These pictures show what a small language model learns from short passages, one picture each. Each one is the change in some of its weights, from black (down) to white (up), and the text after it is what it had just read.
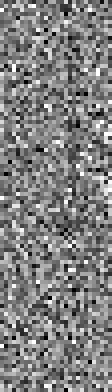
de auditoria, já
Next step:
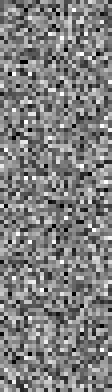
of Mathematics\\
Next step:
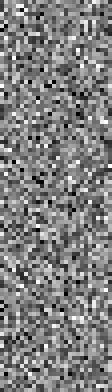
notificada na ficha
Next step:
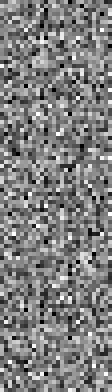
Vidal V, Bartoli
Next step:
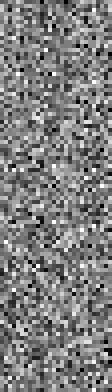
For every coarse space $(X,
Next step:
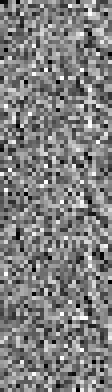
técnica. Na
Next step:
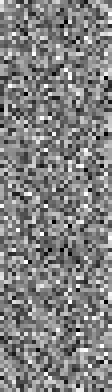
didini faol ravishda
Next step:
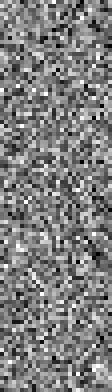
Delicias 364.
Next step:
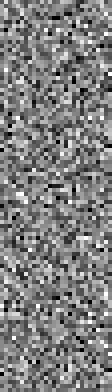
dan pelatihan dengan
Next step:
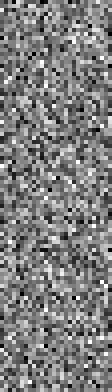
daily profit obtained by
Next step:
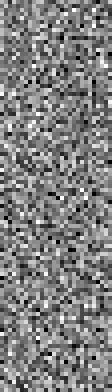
de rode stippen
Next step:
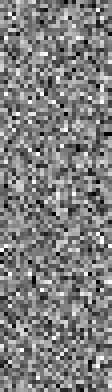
y, z; v) \rightarrow
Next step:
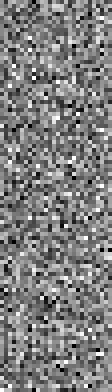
\leq d \leq q$ and define
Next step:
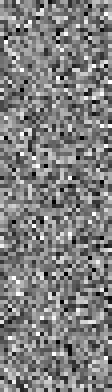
Using this enumeration theorem, we
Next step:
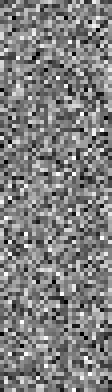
of all discontinuity points of
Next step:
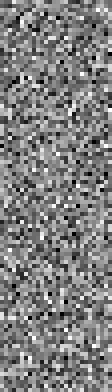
partition function, we complete the
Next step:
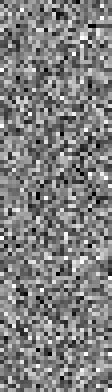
des pratiques de
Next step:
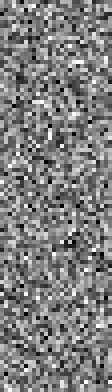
Qualis “B2” em
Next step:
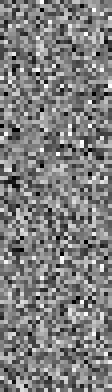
one notes that the following transformations
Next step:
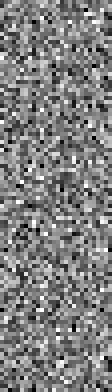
seu ubíquo
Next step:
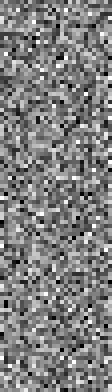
e (iii) avaliação
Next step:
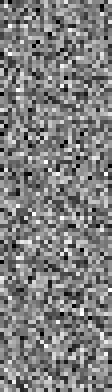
take the minus sign by
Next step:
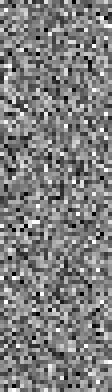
заключается в
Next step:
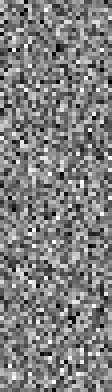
Interno do Tribunal de
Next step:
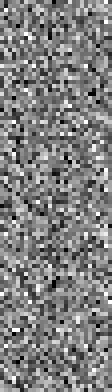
А зори здесь
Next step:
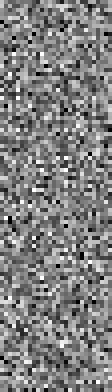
that the \emph{level} of
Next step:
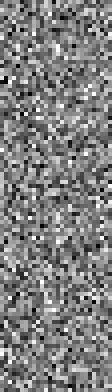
$q_0$ of the
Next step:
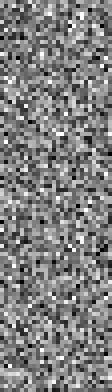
mazmuni, uning
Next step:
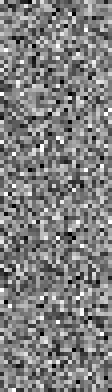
results of the studies showed
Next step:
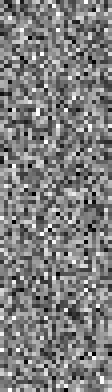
giving rise to various problems
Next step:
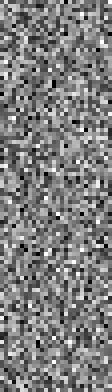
e se relacionar com ele.
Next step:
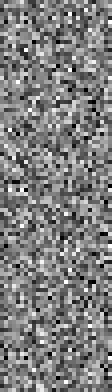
we need only prove that given
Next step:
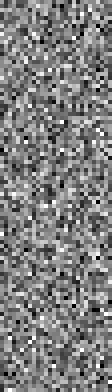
Whenever we talk
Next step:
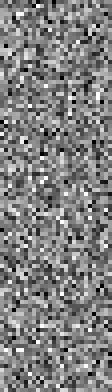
= K$ for sufficiently
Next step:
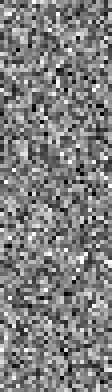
di atas, peneliti
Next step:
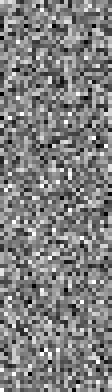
mejores recursos
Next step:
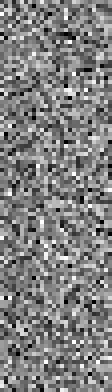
the analyses using three
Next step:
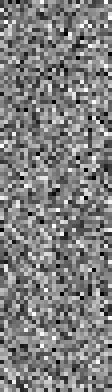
may then define a discretization
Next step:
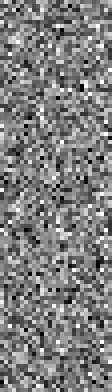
and $\bar g$ by the formula
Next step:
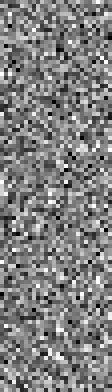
know the total power of
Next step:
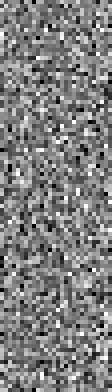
choralar IM bilan
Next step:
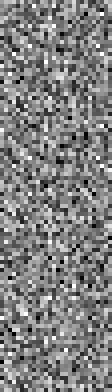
в результате
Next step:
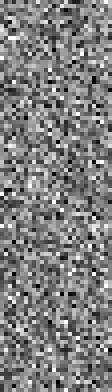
çimlenme elde
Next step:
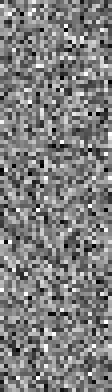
the uniqueness of the
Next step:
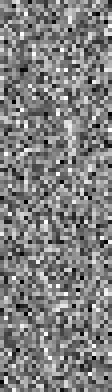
100 manifolds of the
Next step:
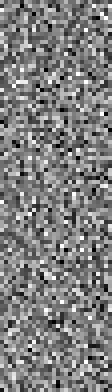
for details. In particular,
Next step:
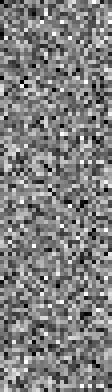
15. Sobirovna
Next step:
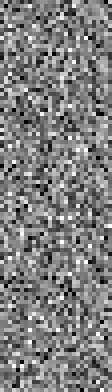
спрямована на
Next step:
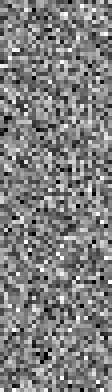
яка розміщена на
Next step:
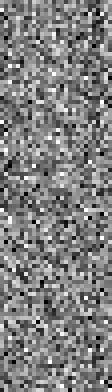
of $-2z \widetilde
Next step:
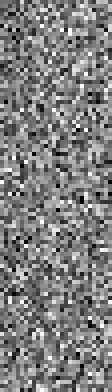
and only if the polygons
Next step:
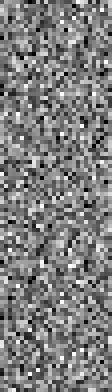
besar siswa.
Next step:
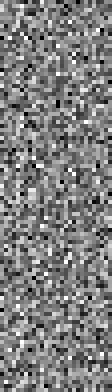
La muestra aleatoria
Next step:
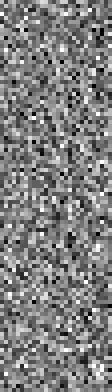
Nights", Tahir,
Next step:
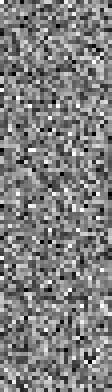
menor demanda en el día
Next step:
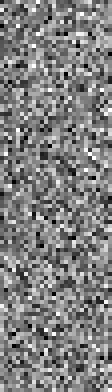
is an exercise in
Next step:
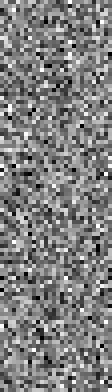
by setting $$ \deg
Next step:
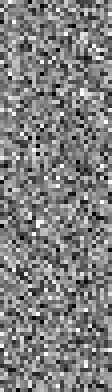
alohida e‘tibor
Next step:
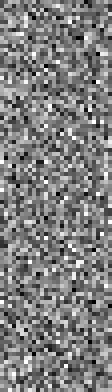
unbound through the
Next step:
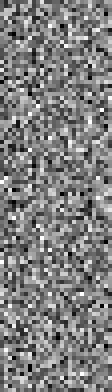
liées à la mesure
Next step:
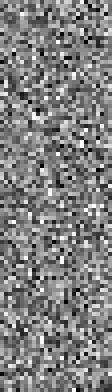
it is true if the space of
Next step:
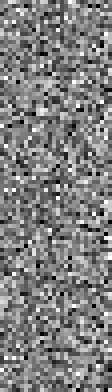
gazlarni tozlashda
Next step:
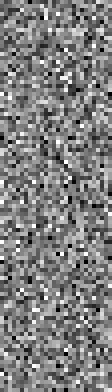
play an important role
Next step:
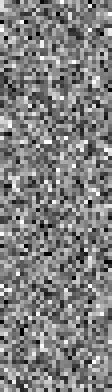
nomes dos pequenos
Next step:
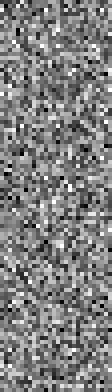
binolarida esa
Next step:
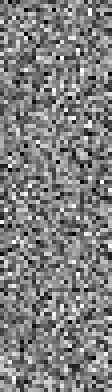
vertu de (19), nous
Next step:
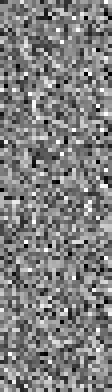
para poder solventar las
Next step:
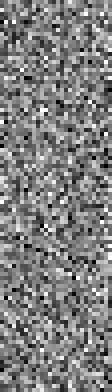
aniqlash imkonini
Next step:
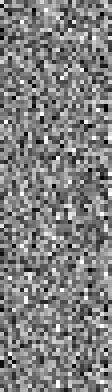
completeness sake. Let
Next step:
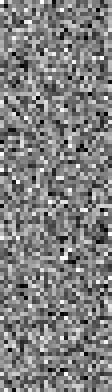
of execution paths of finite
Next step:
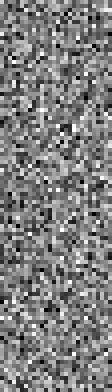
magnit oqimining
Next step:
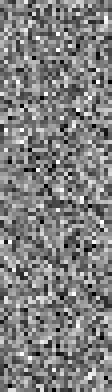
the borderline case of
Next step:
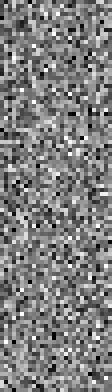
and Lemma \ref{keylemma}.
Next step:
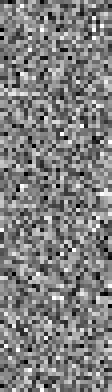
omitted here.
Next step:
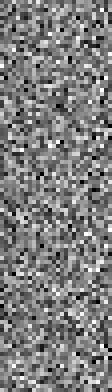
If $k$ is odd,
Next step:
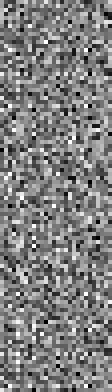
\le l \le j}
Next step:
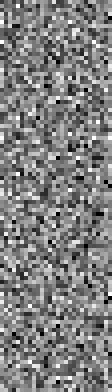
given non-positive part
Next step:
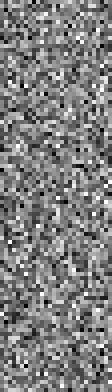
Badiiy matn
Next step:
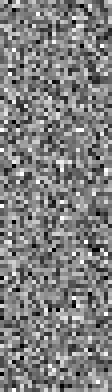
крови. Помимо
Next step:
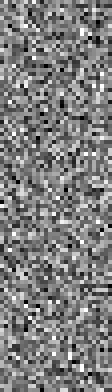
Moreover, the predicted
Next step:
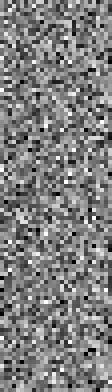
la antesacristía se ha
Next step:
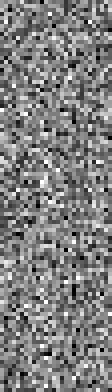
producto debe presentar un
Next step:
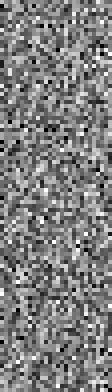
prove a summability result
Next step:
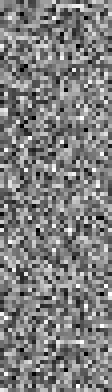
e algo elevada do
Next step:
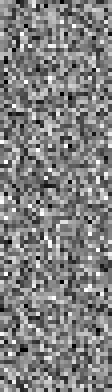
con ellos y ajusta
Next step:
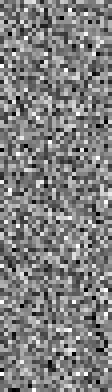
могут быть столь
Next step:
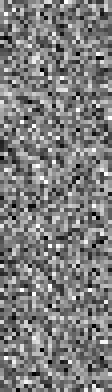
asimetría fundamental
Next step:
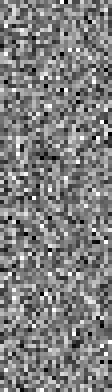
filmes e produtos
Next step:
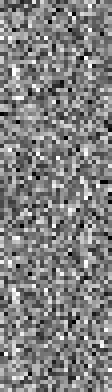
medicamentos e o
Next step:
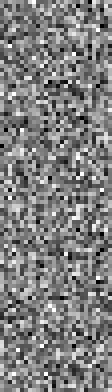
ring of truncated
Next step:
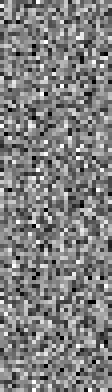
und bestimmen
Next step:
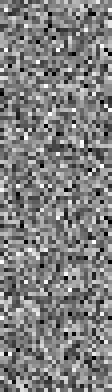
the last two summands
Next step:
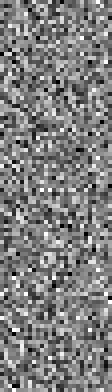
очень важно для
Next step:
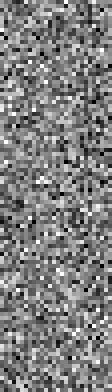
waves under simplified
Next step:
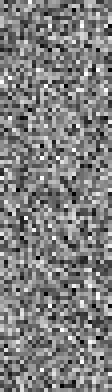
após exigência da
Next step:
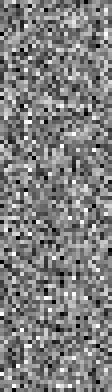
и более лет без
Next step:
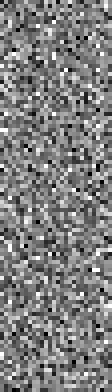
мають належну
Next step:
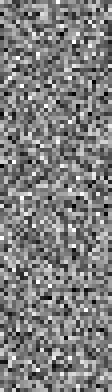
uso de computadores,
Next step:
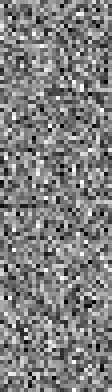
them with that for total
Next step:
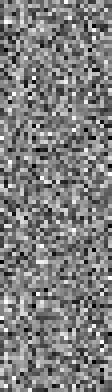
also assume that $\zeta \cap
